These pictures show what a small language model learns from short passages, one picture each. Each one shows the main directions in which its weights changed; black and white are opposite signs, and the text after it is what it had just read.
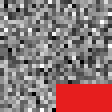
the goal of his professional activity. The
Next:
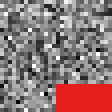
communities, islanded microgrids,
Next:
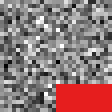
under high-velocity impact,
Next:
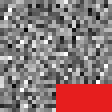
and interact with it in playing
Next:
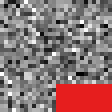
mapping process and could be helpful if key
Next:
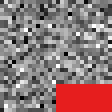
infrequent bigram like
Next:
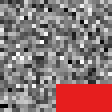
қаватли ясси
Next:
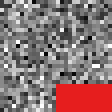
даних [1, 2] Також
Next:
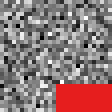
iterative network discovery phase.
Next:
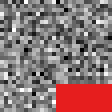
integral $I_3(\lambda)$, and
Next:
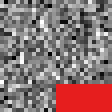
to'xtatish yuzasidan
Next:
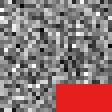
\end{thm} Note that, in
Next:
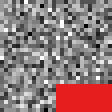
1990). The most common forms of
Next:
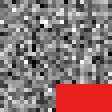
julgamentos analíticos.
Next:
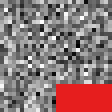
\m\abs\lam e^{\lam
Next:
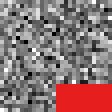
identificação. Além disso,
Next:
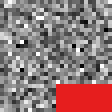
order into account, which can lead to loss
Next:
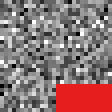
Все интерфейсные
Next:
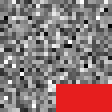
bioethics in light of
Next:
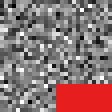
a existência de leis orientadoras
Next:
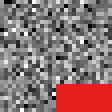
to the terminology and processes in research data
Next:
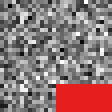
\section{2nd order extension of inner
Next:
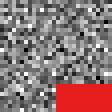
+ 1}^{-1}$ is increasing and
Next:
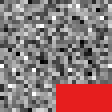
> c > a$. This paradox
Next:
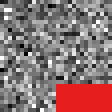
bijection between these contributions and the
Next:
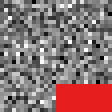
ahli mo‘minning
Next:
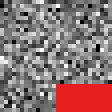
Then $$Q Q^T =
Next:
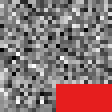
disease incidence among people in the region was
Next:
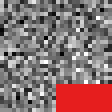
to be achieved. The main mandatory
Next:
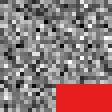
tecidos¹⁻². Para
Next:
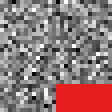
complexidades, os exercícios
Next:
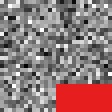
erstens die Kategorien
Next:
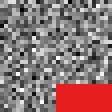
лет, что делает его
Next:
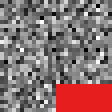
crime]. Leningrad:
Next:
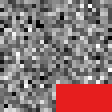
aylanmasini amalga oshirish
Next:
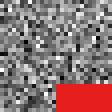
time-consuming, and
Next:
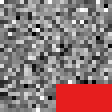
Participation denotes the extent of
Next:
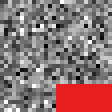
activity, these empirical results shows that
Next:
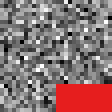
are positive for all except for some
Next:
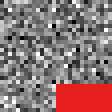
privately capture such images of
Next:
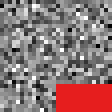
in class (size N = 41)
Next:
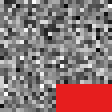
to the data which is chosen by the
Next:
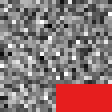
en las actividades de Educación
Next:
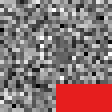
fish tissues. The
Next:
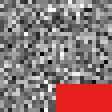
\left(2\pi \alpha
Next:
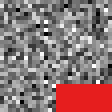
Chen Z, Wang Z,
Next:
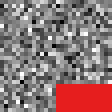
one can do in Numpy can be
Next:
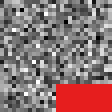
(b) het fonds (en
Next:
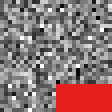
i. by evaluating OA content access
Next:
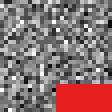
on to the old chalk and
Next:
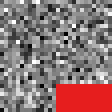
en comunicación saben que una
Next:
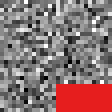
уже приобретавших
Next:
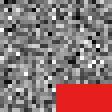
+ p]$, it suffices by construction
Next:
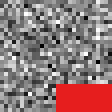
a co-quantale. A subset
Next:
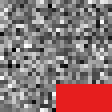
\\ a\sin(\Omega t)
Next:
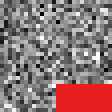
of extremization is needed. It is
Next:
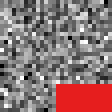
decomposed into a sum of multiple
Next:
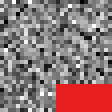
items are also used in patterns. We
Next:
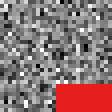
dependence on conditioning and cross-level
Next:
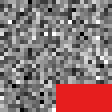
books, London. 11.
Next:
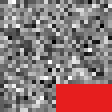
Study Consultancy, the
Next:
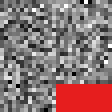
relations, is the first step of achieving
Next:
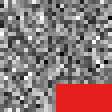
valine, isoleucine,
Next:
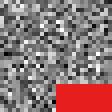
a copy of $\Gamma_t$
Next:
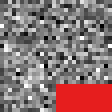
more so than in M1, and even
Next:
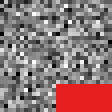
остроты проблемы
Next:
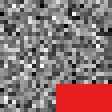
the canonical filtration of the universal
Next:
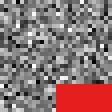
Аҳил қўшничилик
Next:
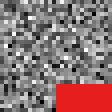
the execution time with respect to existing
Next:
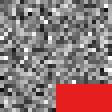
computer simulation of determined and stochastic objects
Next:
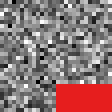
degree $r-1\leq
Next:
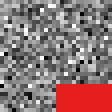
had already received relevant health education
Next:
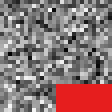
specialists for prosthetic industry according
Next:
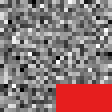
and rapidly evolving technologies may need
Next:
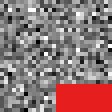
Huerto Familiar, C=
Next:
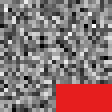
o direito de guarda, o
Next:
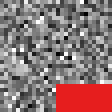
narrow-spectrum options
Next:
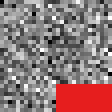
copiilor, creația
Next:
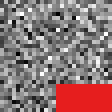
of the Digital Smart Page
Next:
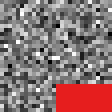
de Álvaro de Luna
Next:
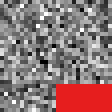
mereka, mereka
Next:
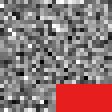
shunday ezgu maqsadlar bilan
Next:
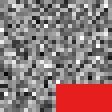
can induce a permutation of
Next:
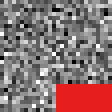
not generalize for extensions of completely simple
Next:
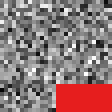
free sheaves $\M_k$ of
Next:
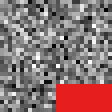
the Stern–Brocot
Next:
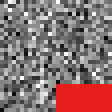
on the other hand, the non-dimensional
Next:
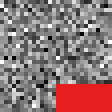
7 R² Coefficient of
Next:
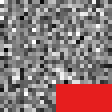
Empowering of humans can be
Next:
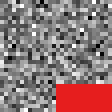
as $\ee\da0$ in the
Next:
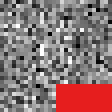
raqamli ma'lumotni u
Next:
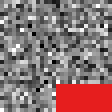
seja pela pesquisa conduzida sobre
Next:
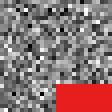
$x = -1$ to eventually
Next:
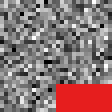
e melhorando a qualidade de
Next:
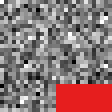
toedeling van winsten
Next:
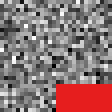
tizimlari vujudga keldi,
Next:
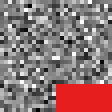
мовним явищем,
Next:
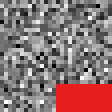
validation accuracy compared to RF,
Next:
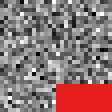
has dimension $0$, we will denote by
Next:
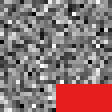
related to that of a filtration:
